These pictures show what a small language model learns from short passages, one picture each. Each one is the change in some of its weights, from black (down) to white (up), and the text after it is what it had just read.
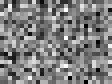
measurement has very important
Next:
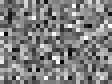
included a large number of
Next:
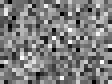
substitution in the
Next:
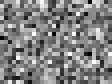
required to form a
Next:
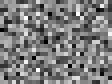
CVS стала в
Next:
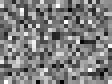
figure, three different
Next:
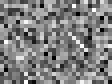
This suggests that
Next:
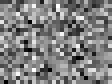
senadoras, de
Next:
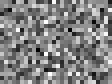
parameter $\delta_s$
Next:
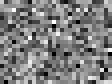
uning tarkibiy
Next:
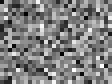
um dilema entre a
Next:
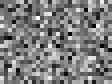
larger scale as shown
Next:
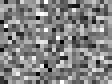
guruhlar va
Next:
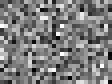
[2] Безнико
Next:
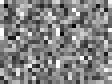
environment of
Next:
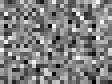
coupling strength} The
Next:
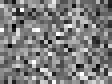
more strong lensing
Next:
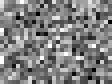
QM components of the
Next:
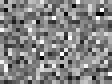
\end{equation} in
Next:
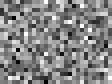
que convocasse
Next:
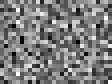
en cuenta la
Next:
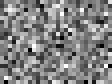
them as centres, with
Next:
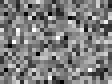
fue llevado al
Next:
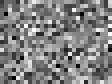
quadro examinado.
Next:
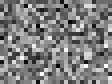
this study, we use
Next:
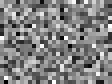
they intend to
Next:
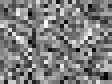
in 30~ms. This
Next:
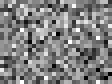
into zero mode and
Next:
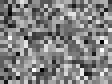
ocean basins. The
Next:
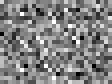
The authors report no
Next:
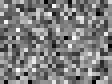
achieve must be
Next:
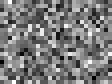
after administration,
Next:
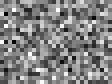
Shunday qilib,
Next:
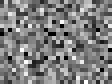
the reconstruction
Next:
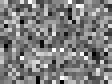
are the object and
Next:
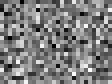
reforms carried out
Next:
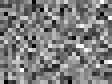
We stress that even
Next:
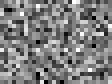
find two different critical
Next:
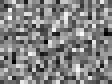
system, we propose
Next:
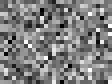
полов, а также
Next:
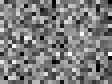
поносов или
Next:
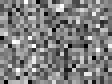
akan sedikit
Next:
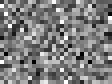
process. Summing up
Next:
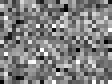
Nursing Team in
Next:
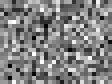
collapse onto a
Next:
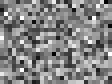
relative error compared
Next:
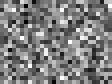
equilibration if the
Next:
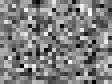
что какая-то
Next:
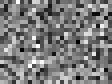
independent sectors of
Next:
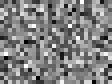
has three unstable
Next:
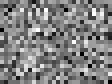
and neutrinos.
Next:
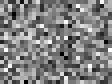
K. Sovacool
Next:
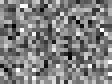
numerical cloud
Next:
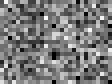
kishilarning turli
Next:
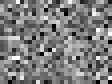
рельєфу. В
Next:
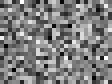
of Social Issues
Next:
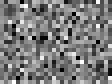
porque o jogo
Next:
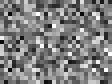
Келле и М.
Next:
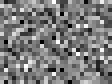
without taking into
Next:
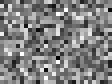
of the density wave. The
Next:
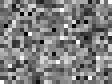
(black curve). }
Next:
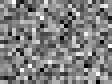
that impart rotation
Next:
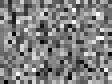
situație în
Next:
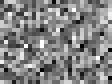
take 100% of its
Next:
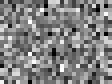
decisions and resource
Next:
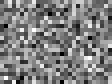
Printer (chop
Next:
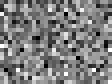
la necesidad de
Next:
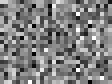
BAO + HST
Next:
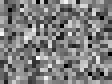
of electron (limited
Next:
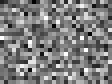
from cross-modal
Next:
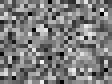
hat allerdings
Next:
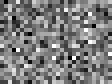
to be very close to
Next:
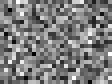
critical point, and
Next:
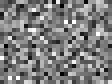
D random matrix
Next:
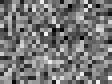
у разі вчинення
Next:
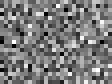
is an issue which
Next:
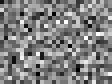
two independent replicas
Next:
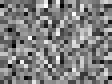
of the doctor and of
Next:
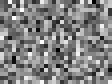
gravity duals
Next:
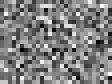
o interpretación de las
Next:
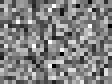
the following variances,
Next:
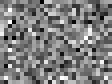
in the original theory
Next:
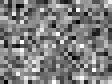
men. According
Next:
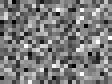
Anker Nielsen
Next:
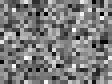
white dresses sit
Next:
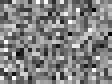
asr va XVIII
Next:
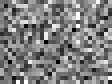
In fact, this is the same
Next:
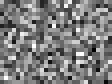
simulation data, and the
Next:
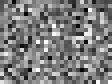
from one relaxation time to
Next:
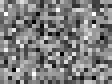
elements, and the
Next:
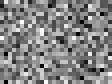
follows: $$\alpha =
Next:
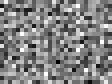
SUNNAT TO
